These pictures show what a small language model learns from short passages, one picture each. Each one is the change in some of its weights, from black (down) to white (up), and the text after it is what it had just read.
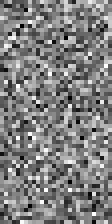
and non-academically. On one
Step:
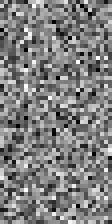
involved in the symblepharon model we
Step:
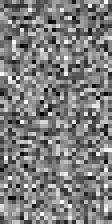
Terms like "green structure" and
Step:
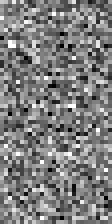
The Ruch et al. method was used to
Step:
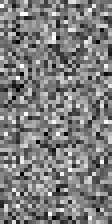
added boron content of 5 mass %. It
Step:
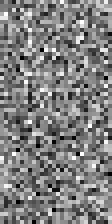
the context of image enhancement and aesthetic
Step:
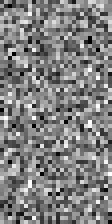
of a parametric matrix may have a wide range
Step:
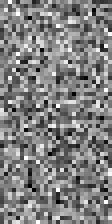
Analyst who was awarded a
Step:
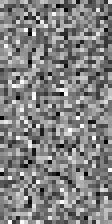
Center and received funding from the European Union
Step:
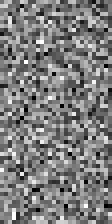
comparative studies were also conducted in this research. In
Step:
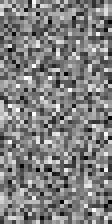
E_D values have been found to increase for
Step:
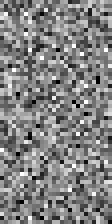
their benzylic C positions *via*
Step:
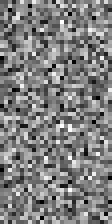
in a real historical situation. But the writer
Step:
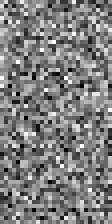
user interface that may break existing functionality and/or
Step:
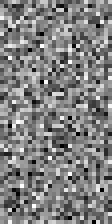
TCA Trade and Cooperation Agreement
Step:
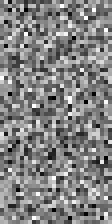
peripheral zone of the conidial wall
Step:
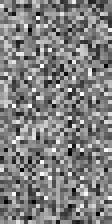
variety of artistic-aesthetic and
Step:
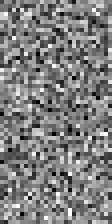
the Motherland, and try to protect national
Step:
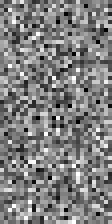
teachers' performance. A sample of 337 elementary
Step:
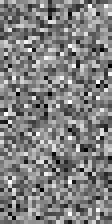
is then applied to produce fuzzy RPN
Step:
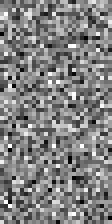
the switch is with two pins, the
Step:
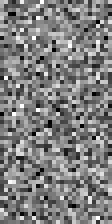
environment created by the period as an opportunity.*
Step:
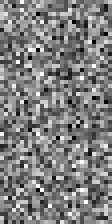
tax awareness education. When the answers to the question
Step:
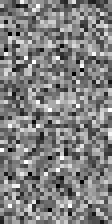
dataset of components of the same type, such as
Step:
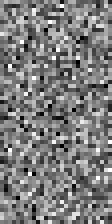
Stakeholder alignment Benchmarking
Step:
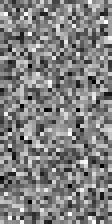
their learning. In view to this, digital literacy
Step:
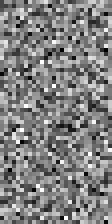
with the translation of phrases or sentences to
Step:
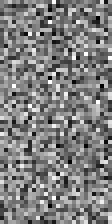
Libres: Library and information Science
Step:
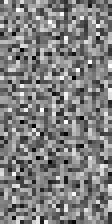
tool for quantitative data collection to gain information from the
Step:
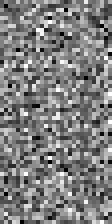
Dressing, and Systagenix
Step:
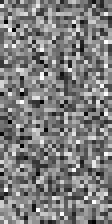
trend is consistent with evidence from international studies showing that
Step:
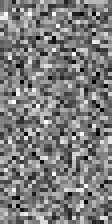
the integration of pedagogical and agricultural knowledge. The
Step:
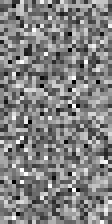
by: - Inviting stakeholders to participate in
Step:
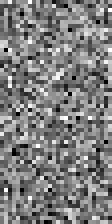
teenagers as well. A variety of
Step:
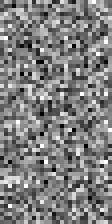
to influence policy and public understandings of migration due
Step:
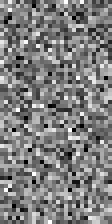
manipulation, and violence, exemplified
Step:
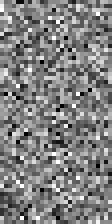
a medium-sized shorebird mainly
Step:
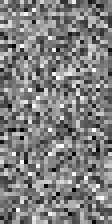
shows that the language spoken mostly by
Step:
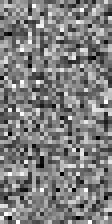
of Transport and Traffic Sciences, University
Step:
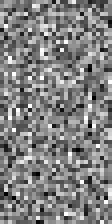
intervals. Its implementation is carried out through a
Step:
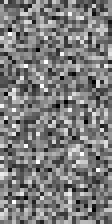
have been signed to support this partnership,
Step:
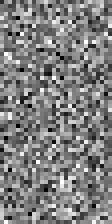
with the key answer for the corresponding type of behavior
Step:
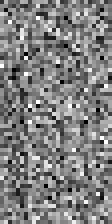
misinformation. In today's society, where
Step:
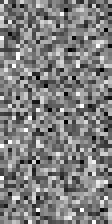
goals for this call, most prominently the priority
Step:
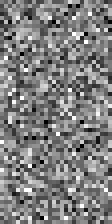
providing a set of *constructors*
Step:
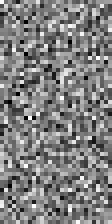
violation of the homoscedasticity
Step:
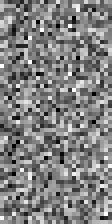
by the deprotonation of the
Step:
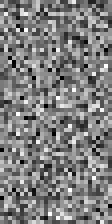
another one. Therefore, it is possible, using
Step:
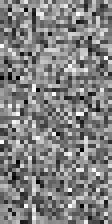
for ionic chemical bonding and composition identification,
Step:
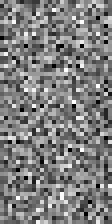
method using Casio fx-570
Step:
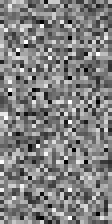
Pathogenic bacteria by disc diffusion method The
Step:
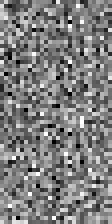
women” (Horvitz 15).
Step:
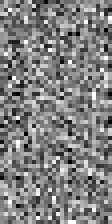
VPM. This XML document is
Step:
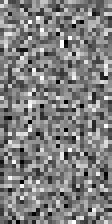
control the results according to investment objectives.
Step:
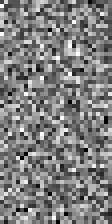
benefit of their own ecosystem, but to contribute to
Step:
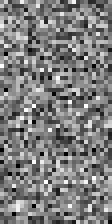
simulations by simply replacing negative values of the
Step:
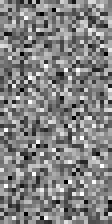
and tumor mutational burden.²¹
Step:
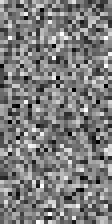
author's institutional review board. DATA
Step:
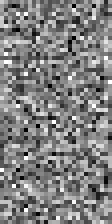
And so did the authors of [16] where
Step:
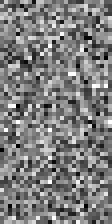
had been using the CDIO approach to
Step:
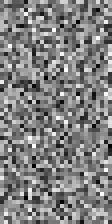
or at network level. Thus, CR is
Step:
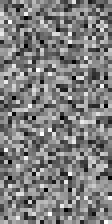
behalf of MFL departments and
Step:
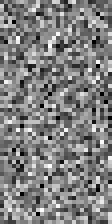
application, a spacecraft power system is characterized
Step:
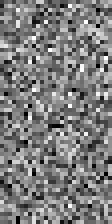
Primer XC-010
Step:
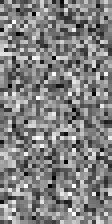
size h. In this study we prove that
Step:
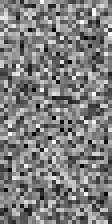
the Aroma variety (568.71
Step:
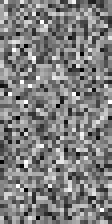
food and nutritional literacy's potential impact on academic
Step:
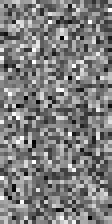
Module 6. Course Structure Course
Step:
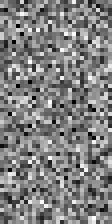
main goal of this hardware is to make
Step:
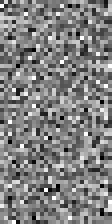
III. AN ACTIVE AND
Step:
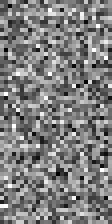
essays. Such mistakes were consistent within
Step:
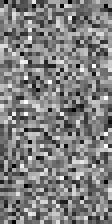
and fragility of a virtual oil refinery
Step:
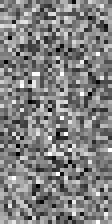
5 %, in increments of 1 %.
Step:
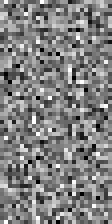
through fiscal consolidation and tax reform.
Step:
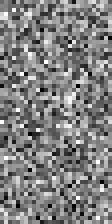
the bark is used to treat abdominal
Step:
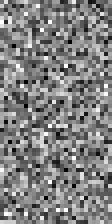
optimization in fine-tuning the parameters of
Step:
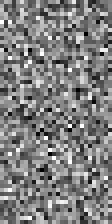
scaffolding and guidance to improve learners'
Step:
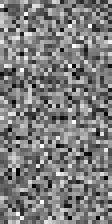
Italy) in a humidified atmosphere with
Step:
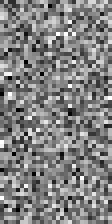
that target particular diseases. Importantly,
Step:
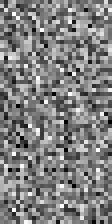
in service, which bring about catastrophic
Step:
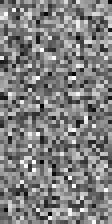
the ecosystem must guarantee the security and privacy
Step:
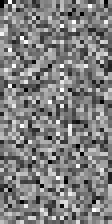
relevant data, the PLR is positively correlated
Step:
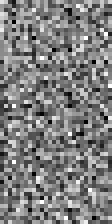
development of biomaterials that serve as a
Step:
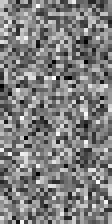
rural population. [9] B.
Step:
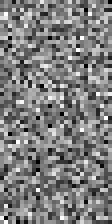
the worldwide shortage of organs. At
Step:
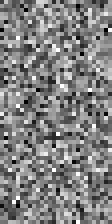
needs. Weak students should be offered different activities
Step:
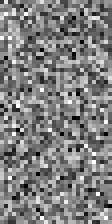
put democratic practices into our schools and into the
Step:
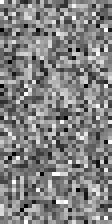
in cotyledonary node
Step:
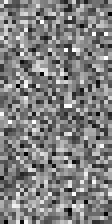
age), monitored variables and study results.
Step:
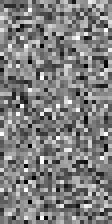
and university education are not opposed, but
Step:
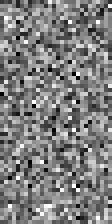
environmental changes, *Vigna radiata*
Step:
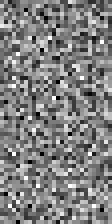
fields over which the portal searches.
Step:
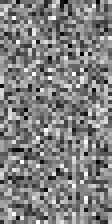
V_{th} shift in the device transfer characteristics
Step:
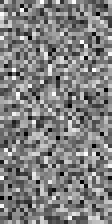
penetration into the small worlds of
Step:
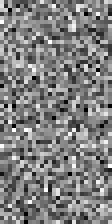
blockchain technology [39] to
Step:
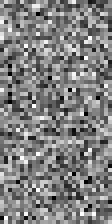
body can potentially lead to wide range of health
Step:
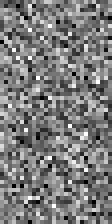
coinfected (Hp+Py,
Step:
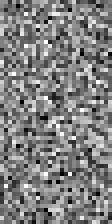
One layer (T%) Two layer (T%)
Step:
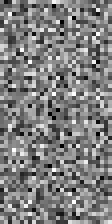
Nangui Abrogoua University,
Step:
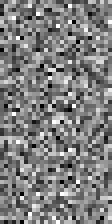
n = 38 C- including BC n =
